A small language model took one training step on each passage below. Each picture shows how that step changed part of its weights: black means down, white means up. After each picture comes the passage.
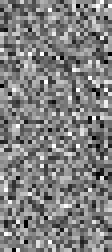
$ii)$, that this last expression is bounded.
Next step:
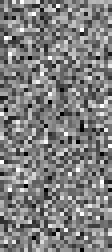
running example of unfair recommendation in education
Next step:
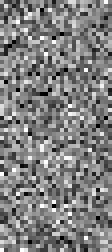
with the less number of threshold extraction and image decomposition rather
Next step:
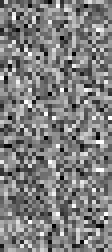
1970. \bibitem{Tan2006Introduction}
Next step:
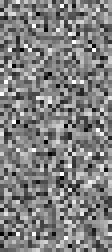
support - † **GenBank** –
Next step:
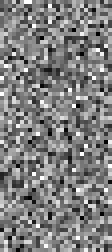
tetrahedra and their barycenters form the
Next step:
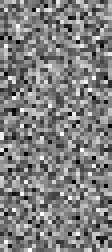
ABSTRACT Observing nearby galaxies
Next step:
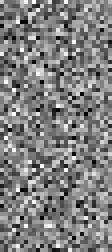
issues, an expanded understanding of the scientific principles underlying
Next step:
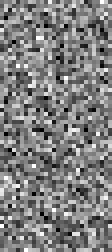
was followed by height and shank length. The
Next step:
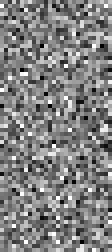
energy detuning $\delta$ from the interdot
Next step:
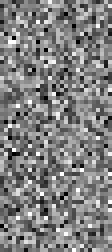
these sources, 82.8$\%$ in
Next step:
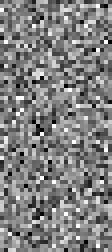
\small $^c$Department of Mathematics,
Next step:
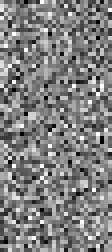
it rains, electricity goes off for days and
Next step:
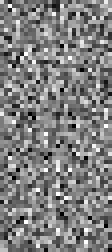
for Astrophysical Science, Department of Physics \&
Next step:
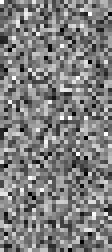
at points of environmental release, and within natural systems
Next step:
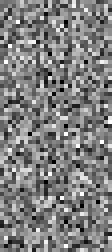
open is whether beauty quarks take part in
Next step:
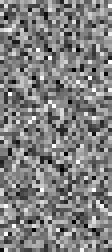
occurs, the relaying operation of both primary and
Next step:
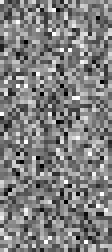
about infertility, and supporting those who face this
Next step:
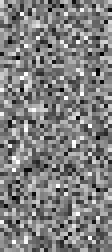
satellite at the height of 600 km can
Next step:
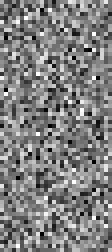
with the MD probability distribution. For equilibrium states,
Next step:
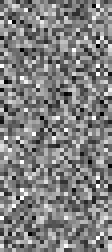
defines the modulation of the model parameters through some process
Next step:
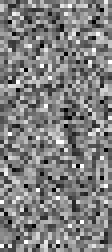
$\bf k $ vertices together with vertex $\bf
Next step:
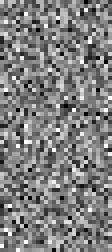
Theorem 2: \begin{cor*} For every interval
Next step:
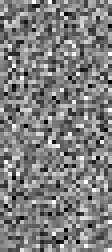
investigation needed to study the activity of the secondary metabolites
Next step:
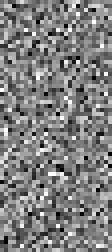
$\psi$ est un produit fini
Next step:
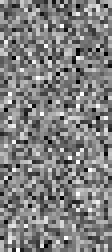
this regime, the momentum-space wave function
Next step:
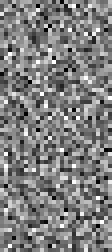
some trajectory $\bar{q}(t)$ of
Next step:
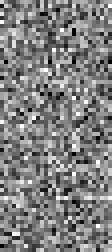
be an $n$-quasirgoup and
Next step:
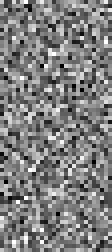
f}$ with respect to ${\bf k}$ at
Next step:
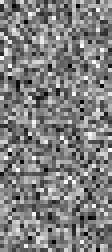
the sense that it is made up of living individuals.
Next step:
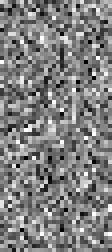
the {\it length} of $I$. The set
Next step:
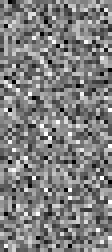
a more dispersed muscle activation pattern,
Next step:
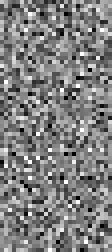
the outer region, the peak metallicities at high
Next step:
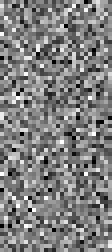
Player $\beta$ in the game ${\mathcal
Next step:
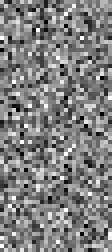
of the ring as a possible Galactic disk perturbation has
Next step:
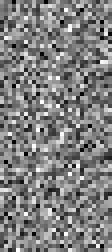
height3.2pt}} \hbox{%
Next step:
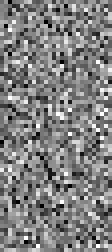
a color night vision image can be directly produced
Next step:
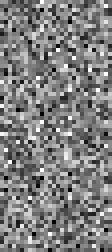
residual snapshots to characterise the residual
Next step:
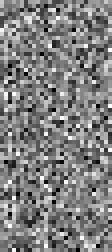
peak of a Fabry-Perot background,
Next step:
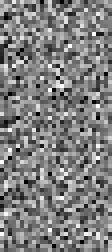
measurements will subsequently be used to compute frequency offset
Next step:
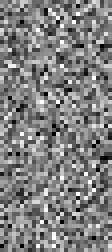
usual differentiation operator on $\dTH$. The
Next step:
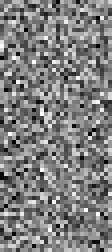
network analyzer). Both the real and imaginary
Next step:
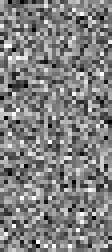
researcher used focus group discussion and interview as instrument for
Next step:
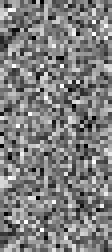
well as on the phenomenological parameter $\xi$, which
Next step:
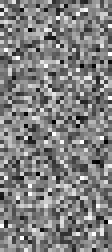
null hypothesis. Hypothesis Two: There is no
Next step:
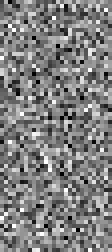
a leaf $n$-cylinder or
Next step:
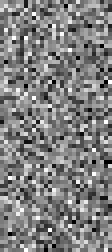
stoichiometric equation, Paper
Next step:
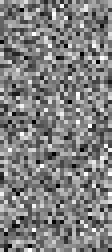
four while the number of those to be taken into account
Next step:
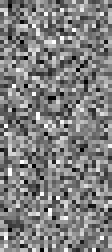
tick label style={font=\footnotesize}, label
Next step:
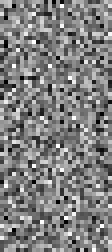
reveal the indirect understanding of Ubuntu,
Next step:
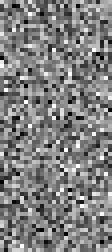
the dosage form. The Floating
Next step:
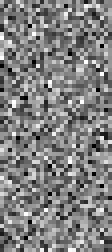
Schulte, 2001), and often
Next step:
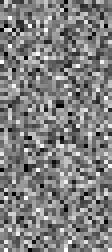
L.: “Models of the creative
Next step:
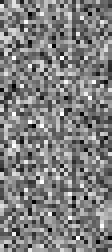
the development of economy, China has been actively
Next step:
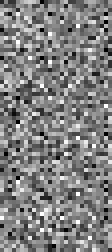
susceptibility scales only extensively,
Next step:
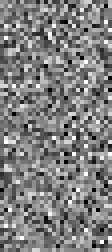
sensitivity—and confidently manage personal and business
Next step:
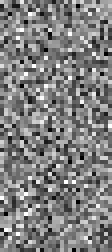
the order, they also give large uncertainties. In
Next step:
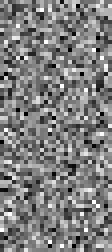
$n>0$ so that $nJ
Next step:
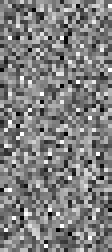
$E[]$ represents the expectation over repeated experiments.
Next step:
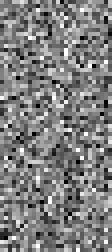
least four component spinors. It is well known that
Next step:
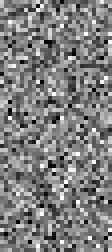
time $t_{min}$ for which the first of
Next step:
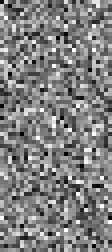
basis functions per atom are used for Na and
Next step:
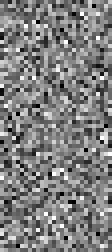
all requiring some care in their formulation. Firstly
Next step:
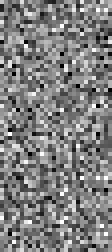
the backbone of the smart grid communication
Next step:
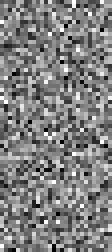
is given, this may be refined into
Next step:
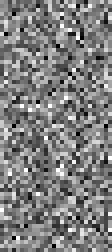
possible.\par Obviously one may without loss of
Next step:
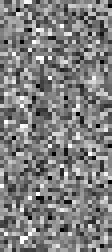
fecal bile acid secretion as reported
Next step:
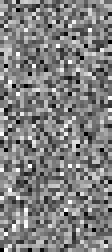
difference of the NN output at the current 2022 map
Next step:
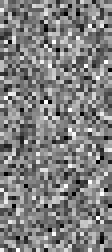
Shannon-type information is defined as a series
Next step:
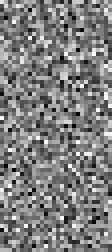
been applied in several graph-related tasks, such as
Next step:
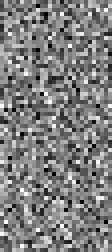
most finite solutions, which can be proved by the upper
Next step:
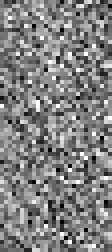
The $2$-dimensional subspace of $\mathbb
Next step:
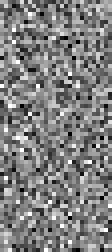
the total number of PMJDY account
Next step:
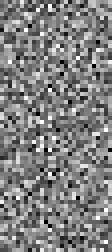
electrons as they diffuse in the drift
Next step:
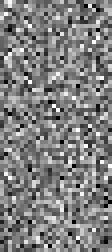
- for pupils with disabilities,
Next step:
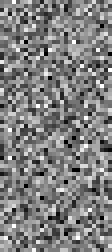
reverse engineering. Subsequently, Section 3
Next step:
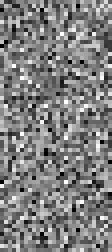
by the Lasso with different penalities black
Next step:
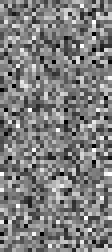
{\mathbb{Z}}_+$ which is in
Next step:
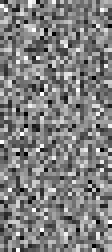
author by Dennis Roseman.
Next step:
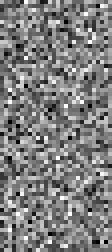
\subsection{The Levi-Civita
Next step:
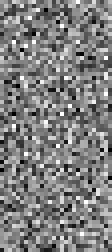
repeat its advertisement at least once every
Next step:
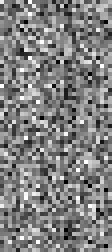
the imaging examination. Smith J.
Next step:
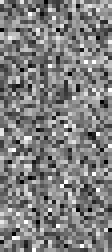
the core of the galaxy, from each of the two
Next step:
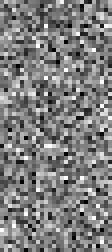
The experimental results are as shown in the figures below
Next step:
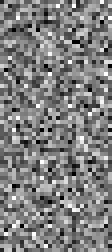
This means that the eclipse is not always
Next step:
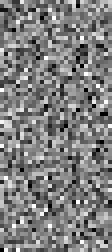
and the other induced by $b$. To distinguish the
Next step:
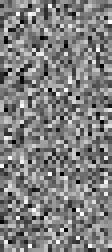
relaxation or enrichment, offer another avenue
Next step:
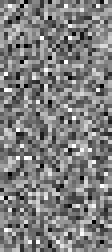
favourably with other numerical techniques. Our numerical results
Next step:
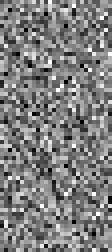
is not defined. \\ To understand better what happens
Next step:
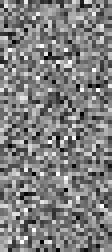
Jo. M, SM and SL performed the
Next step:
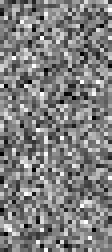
work helps students practice speaking more frequently.
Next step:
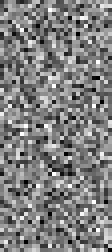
the distributions obtained with sweeteners are indeed
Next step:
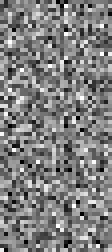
alleviate the dependence on the density of chiral
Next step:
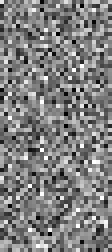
\oplus A_r(k)$ are eventually
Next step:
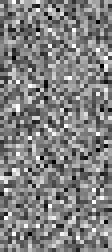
worldvolume gauge field, and in the CS term
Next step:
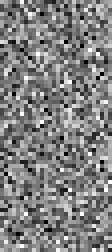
the particle identification power, the proportional chambers are
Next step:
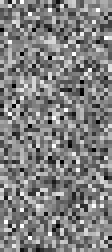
to extract common and variable assets. In this
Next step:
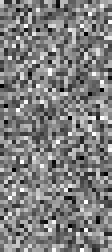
synthesis of the carbazole framework⁴.
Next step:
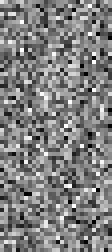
European Parliament and of the Council of
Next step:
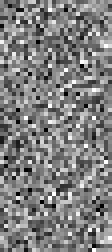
resistant, with 0.02%
